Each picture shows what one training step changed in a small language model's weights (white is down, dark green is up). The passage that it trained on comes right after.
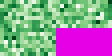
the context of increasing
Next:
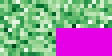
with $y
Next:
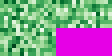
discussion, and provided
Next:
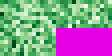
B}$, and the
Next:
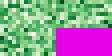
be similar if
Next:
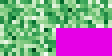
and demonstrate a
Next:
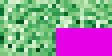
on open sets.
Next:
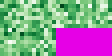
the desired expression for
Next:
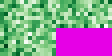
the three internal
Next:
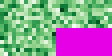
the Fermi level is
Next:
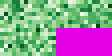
which span a wide
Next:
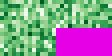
optimal set of parameters
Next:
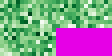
extend the calculation to
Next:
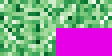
where taken (see
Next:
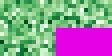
dimension at most
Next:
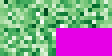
\medskip {\it
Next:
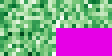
the critical locus and
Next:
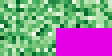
have formulated and
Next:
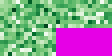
end up with the
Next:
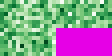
the effects of the
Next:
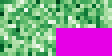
unramified additive
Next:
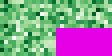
L closed convex subset
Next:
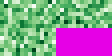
were inspired
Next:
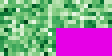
a nearly circular
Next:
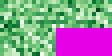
LF Hamiltonian to
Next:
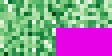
the set of functions
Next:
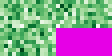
integral of the first
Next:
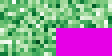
is a characteristic curve
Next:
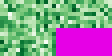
where at each
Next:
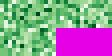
to inverting the
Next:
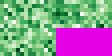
by having magnetic fluxes
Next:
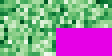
from the dense plasma
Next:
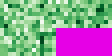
this paper, we
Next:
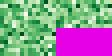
our large scale,
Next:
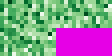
It can also be
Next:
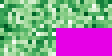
We call this the
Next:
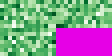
All values are expressed
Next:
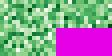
been proved in the
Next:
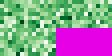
on $w$
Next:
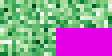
is a proper
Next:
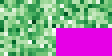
by an infinite order
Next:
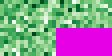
given by the implicit
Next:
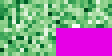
transform that is smooth
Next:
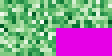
x$ and
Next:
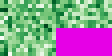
the bibliography
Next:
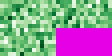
integer, and let
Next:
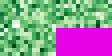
organized as
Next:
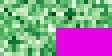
radius and mass,
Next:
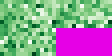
$A$ is
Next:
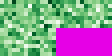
a monoid
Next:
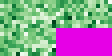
$Q$ we
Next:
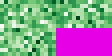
implications in the
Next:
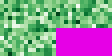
sense ($\Theta
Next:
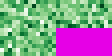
no Gray image
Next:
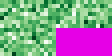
National Centre of
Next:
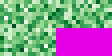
categories. A
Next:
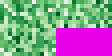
previously discussed patterned
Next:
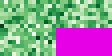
the step size)
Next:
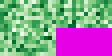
the estimating
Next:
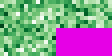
have more than one
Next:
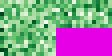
ambiguity set
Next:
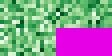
for transmission, the
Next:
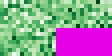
be considered:
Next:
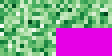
of the regression
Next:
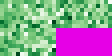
$q$ is
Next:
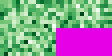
Solid line and
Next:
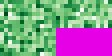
two AGNs
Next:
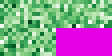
of $N$
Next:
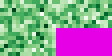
length $n$.
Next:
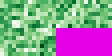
different eigenvalues of the
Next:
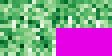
in constructing the
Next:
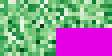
variables (due to
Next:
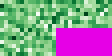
To start with consider
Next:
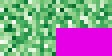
Therefore, we assume
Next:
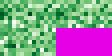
Let $Z$
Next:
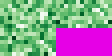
basis $\psi$.
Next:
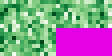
localized around the
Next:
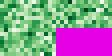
the formal solution procedure
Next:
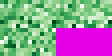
$R$ in
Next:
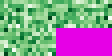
tools: -
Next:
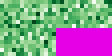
Natural Science
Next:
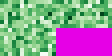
equation and it
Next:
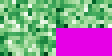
affect the chemical composition
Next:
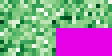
$\sigma$ at
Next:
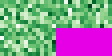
filter "B",
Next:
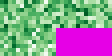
have $$\left|
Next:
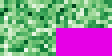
nonlinear devices. Since
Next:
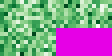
the high computational
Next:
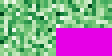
fails to be
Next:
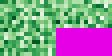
and S.
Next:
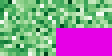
are composed
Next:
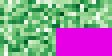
more involved approach.
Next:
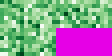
to that observed for
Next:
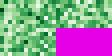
the graph. We
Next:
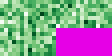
of permanent
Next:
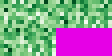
us now verify the
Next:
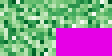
1-parameter group
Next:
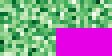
LSE over a
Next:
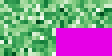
IR luminosity
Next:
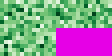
that the total number
